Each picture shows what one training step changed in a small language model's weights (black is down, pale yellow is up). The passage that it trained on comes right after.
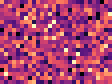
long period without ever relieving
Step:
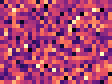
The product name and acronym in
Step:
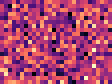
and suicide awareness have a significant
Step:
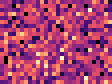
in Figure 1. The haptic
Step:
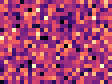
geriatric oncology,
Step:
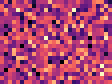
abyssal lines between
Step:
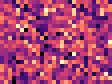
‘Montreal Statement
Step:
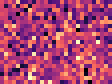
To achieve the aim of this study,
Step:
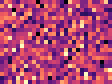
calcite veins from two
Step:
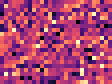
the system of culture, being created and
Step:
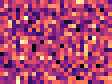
The force in the carbon
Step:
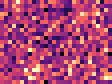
to nonuniform erosion
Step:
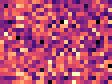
interviews), and public policy
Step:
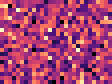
input in that language is restricted.
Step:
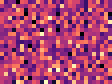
the material's substantial
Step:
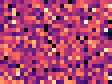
fat content) of tiger
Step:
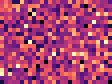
and is tasked with communicating
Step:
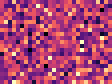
(Found: N,
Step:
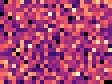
and the local turbulence and
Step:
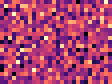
general centrality of the parental
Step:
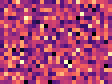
concept, which has been in use for
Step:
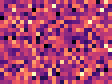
Fatal accidents Number
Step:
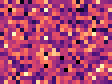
terms in oral and written communication
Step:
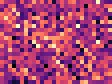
management, such as Balanced
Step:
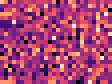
targeted, sustainable integrated pest management
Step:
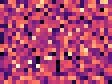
in our study subjectively report
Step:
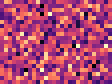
abundant produce with
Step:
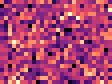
as a potential conflict of interest.
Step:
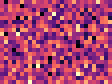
both from the Trust
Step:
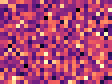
sensors, and other modules.
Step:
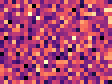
million new-borns
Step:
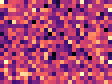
transport sector is that increase in electricity
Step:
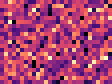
lives SDS, and received a
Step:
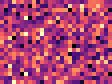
6 months or more have markedly
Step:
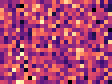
phenomenon of wind is
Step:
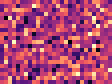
The high-temperature
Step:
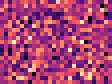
This concludes that job satisfaction affects
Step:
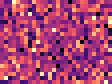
anther culture breeding.
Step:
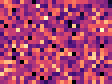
prevent and eliminate
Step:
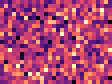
Table 5). The activation
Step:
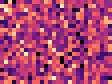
other compositions. This curious
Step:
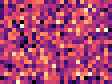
process for a mixture of carbon
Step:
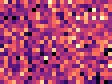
or histological criteria (1).
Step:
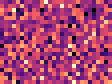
accordance with the Declaration
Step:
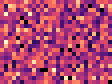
co-inoculation with
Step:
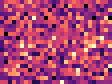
colonies. The study also evaluated the
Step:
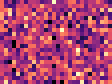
professional help regarding psychological symptoms experienced
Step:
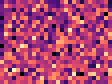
article explains the importance of feedback as
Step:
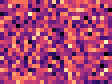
with foreign body in rectum such
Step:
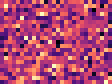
that pose danger to the
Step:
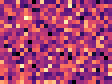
primary] “I use group work and
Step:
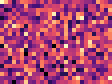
patient compliance, quick
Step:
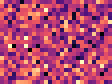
two items across the forms were easy
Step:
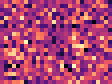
or energy consumption through a good
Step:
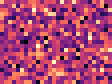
U230 Project.
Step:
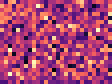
costly, but if Dataverse would
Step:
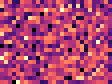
it impedes agricultural growth rates and
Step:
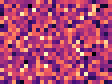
in the first stage. This
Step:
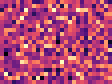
the optimal inspiratory pressure
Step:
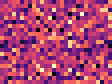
importance and actuality of control in the
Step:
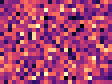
nose. The present study shows that
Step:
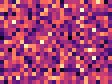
a [Creative Commons
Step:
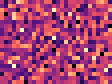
materiality by providing examples of
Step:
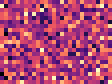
guidelines applied to multihull
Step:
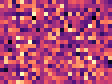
However, this analog feedback system is
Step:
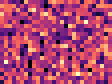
belonging to a better educated
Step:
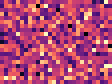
and Particle Filtering
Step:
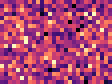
in the THz [16],
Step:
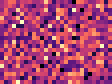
national economy, improving the investment climate
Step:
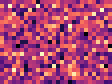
and positive margins are major
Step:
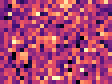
Indicator Data Primary communication
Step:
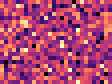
- Phrutsamon
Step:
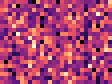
arachidonic acid from being
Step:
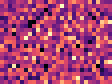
Although the data range was much larger than
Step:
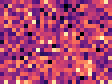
and artistically designed components
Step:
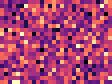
Son of God, with
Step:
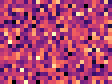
in board independence. This
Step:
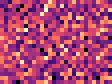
mechanical properties and produce a
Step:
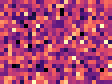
4 °C until use.
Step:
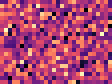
exhibited in Figure 2, all
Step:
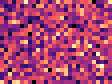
group. On the other days,
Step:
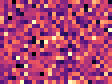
by humans, there can be a
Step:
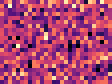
adjournments and procedural
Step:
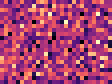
your class: Someone with a
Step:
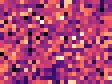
(BIS) specifications, ground
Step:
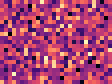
values of this parameter reached to
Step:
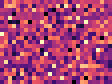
internal form "daughter of
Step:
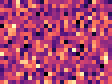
ten separate irregular
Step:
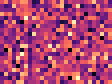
energy producing incipient
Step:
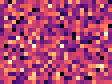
compared to centralized model training, which
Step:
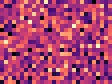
the breath? Perhaps in
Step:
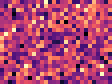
hierarchy, respectively. These
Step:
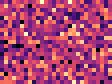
basis for evaluating the reproducibility
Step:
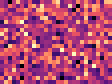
platform. Transplanted
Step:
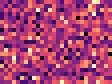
school and at risk of drop out
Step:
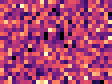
the companies more innovative and
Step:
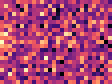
reporting, the stability of liquidity
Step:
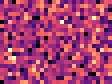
collection area The water samples were collected from
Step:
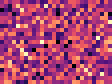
the product. In so doing,
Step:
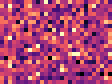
at electrical engineering,
